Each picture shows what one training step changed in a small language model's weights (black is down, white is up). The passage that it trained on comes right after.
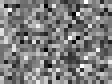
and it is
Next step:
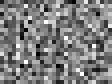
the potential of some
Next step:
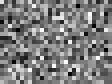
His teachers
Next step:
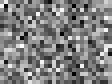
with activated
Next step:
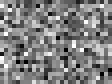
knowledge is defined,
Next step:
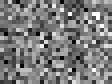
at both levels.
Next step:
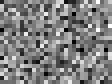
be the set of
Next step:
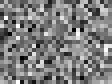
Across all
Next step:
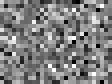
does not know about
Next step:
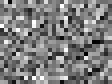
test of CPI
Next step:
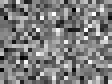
Using the
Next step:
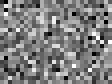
llevó a
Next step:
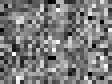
proposed early by
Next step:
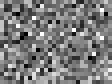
o sujeito
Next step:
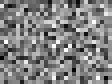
people in the
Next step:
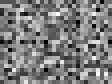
3 below. Figure
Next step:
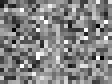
\right] U
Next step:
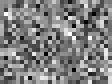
a fare
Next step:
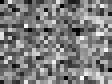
changes, the
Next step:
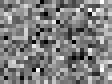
de suas
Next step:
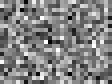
examines how different
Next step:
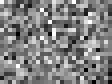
яку він
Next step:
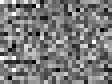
that are involved
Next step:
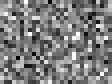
de Gestão
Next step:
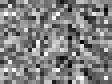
implemented in
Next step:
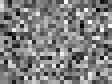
panig naman
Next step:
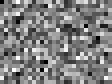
calendar of
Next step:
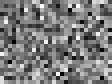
live electronic
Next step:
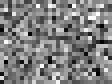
law of
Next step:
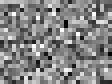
trend similarity
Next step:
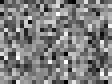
the number of
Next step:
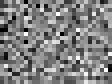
that the two
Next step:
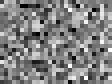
alterations in
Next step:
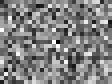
uchun yopiq
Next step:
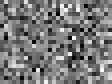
de significado
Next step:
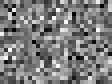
stand as major
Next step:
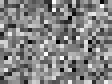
от един
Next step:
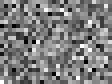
los recursos
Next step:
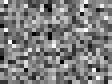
based on the
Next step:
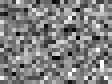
is smaller by
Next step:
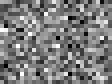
Although explicit
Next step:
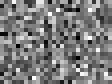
will try to
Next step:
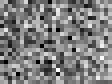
in response to
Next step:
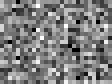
leading order and the
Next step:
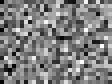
the framework of
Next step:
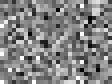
but joined
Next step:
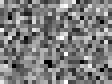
mass and width
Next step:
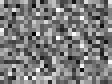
as follows:
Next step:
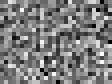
era, but
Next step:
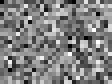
the signal function.
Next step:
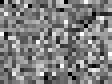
be of the above
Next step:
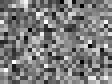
by computer program
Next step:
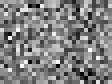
j k}
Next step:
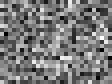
multiple local minima
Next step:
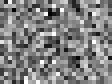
engines, thus
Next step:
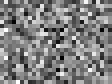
for all life
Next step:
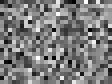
the samples were
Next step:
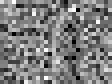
this is a
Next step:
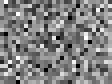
been used to
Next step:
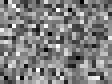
metod va
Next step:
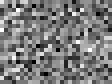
trails are
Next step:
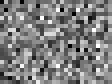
work. A further
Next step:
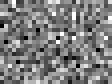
is satisfied:
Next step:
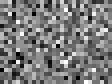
interpreted that such
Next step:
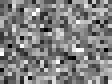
the nominal
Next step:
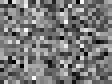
product of such
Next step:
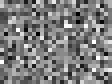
that second order
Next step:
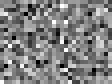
kann eine
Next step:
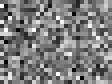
different environments
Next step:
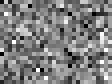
da oferta
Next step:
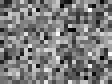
the transmission
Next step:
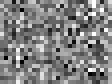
though a
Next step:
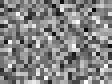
Secretaries in
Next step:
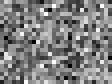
interaction, there result
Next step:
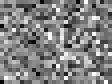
are displayed
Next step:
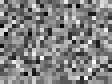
la responsabilidad
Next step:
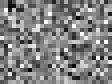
\item We
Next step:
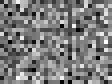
direction of the observed
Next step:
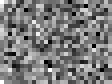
design and entering
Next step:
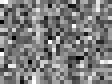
surgery and
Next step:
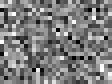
de suma
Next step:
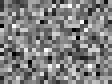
has brought
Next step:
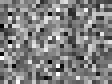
quradi va
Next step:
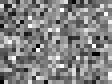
data: modal
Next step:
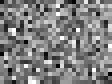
the system:
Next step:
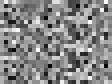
formation and
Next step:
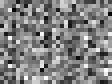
shift to
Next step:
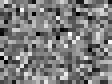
of cardiac
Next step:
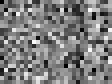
LENR studies
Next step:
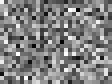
governance is a
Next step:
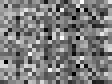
starting with a
